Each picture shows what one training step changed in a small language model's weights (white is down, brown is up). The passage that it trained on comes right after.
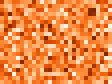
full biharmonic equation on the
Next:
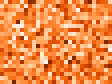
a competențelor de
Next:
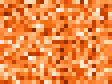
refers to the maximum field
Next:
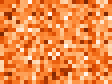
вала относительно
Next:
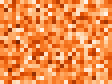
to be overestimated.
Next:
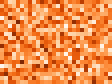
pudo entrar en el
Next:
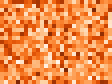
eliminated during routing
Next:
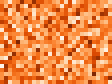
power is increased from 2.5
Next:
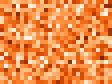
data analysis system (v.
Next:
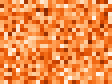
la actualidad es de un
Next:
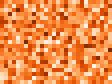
phase perturbations and optimal phase
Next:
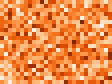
sahip ofislerin
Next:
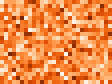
Biz odamlarning
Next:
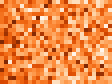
use incorrect information or even
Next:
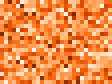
modelos na educação matemática
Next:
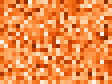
möchten wir die
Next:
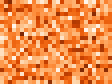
in der Gemeinschaft zu
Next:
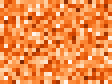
the country's economy
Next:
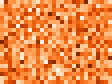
o‘z davrining
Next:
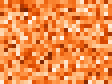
el contexto carcelario El contexto
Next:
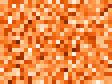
cluster member contamination to
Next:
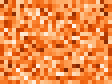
d} \ssub\beta
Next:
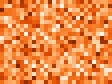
nonlocal and multiblob
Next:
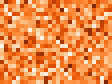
metrics are averaged across all
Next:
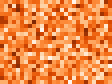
full system and therefore provides a good
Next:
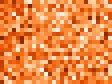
5. However, the balance
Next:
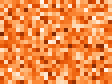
segundo o qual as partes que
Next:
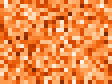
$\nu\approx U$ are
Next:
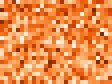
4. Teshaev
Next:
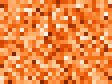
a binary linear code of parameters
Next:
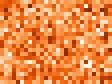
clever method of obtaining
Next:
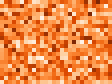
los modelos mentales son
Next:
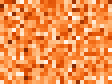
використанням правових
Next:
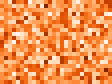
betyder inte att en
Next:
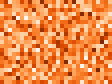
estudos incluídos
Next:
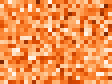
ser necesaria en una sociedad
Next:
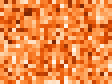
der Überbauung,
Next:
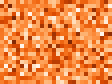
ocurrir que se
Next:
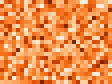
of Complex Systems,
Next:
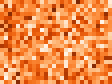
curso de Medicina do
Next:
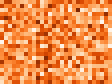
os demais poderes que
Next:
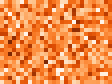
two parameters, describing the population
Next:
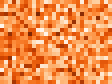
programmée, 3^e
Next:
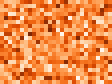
organizaciones. Este artículo
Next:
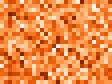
The second term emerges as one
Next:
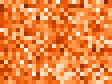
reduction in the purity of the
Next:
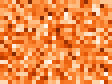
provide case~(c): the
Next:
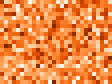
transport. Dissent is
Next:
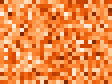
the polarized parton distribution function
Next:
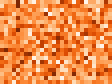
field in the tetragonal
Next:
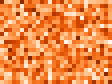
*xostis humani
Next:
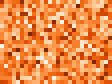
the promised rapid print
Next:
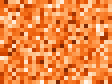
semiconductors have
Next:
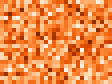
\rightarrow \infty$ as
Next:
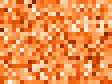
supposition can be lend from
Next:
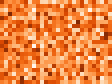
inspection, the necessary and
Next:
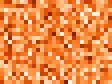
configuration that enables a good
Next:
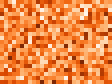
lograr un porvenir
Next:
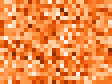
Gerencia de investigación:
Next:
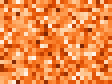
schema. This module is in
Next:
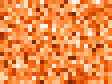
to capture kinematic dynamics and
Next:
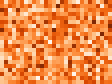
ilk bosqichlarida
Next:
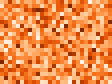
In the gauging approach,
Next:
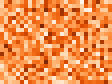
noise detector performs testing of
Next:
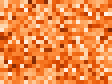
period of Hurricane
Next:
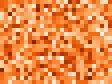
be generalized to systems which
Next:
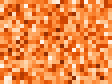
user profiles, ensuring scalability
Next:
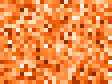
matrices $M^{ab}$ and
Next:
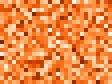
tizimi, darslarning tashkil
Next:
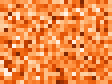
\caption{Tensor model
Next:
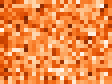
a more sensitive measure of the
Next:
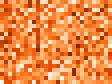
of the trap in the
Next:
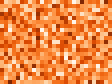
Finally, we conclude this work
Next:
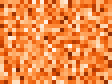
you use 'upmath'
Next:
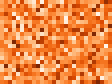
اور سنگ
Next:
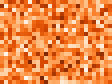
com asas: e outros
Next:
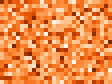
of gauge-Higgs
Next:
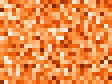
Метою роботи є
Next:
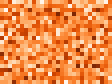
at high redshift which is a natural
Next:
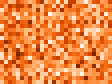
is to overcome the
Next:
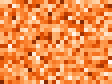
– jest dla nich
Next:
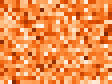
our calculations: crystal lattice constant
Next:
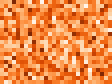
e participação das pessoas
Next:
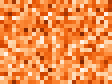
+ Q L; \quad
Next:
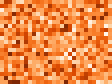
va shunga asoslanib
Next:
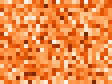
small-scale sustainable
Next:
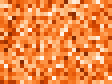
to the bosons, as demonstrated
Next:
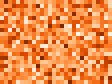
Sistem Pemungutan
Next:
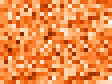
do Corda constitui espaço
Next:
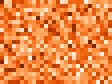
employed twenty statistical
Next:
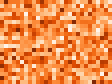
atenção necessária dentro dos
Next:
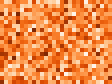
mechanical tensioning sensors
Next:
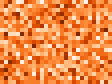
to the area of the top
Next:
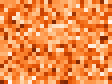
tags with protected
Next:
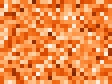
Dmitriy A.,
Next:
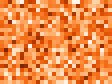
results demonstrate that the proposed approach
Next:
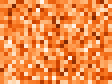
Workshops! %
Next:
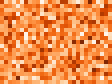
en este precepto, la
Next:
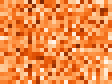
la narratrice.
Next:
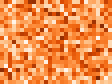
spectra over many positions on the map
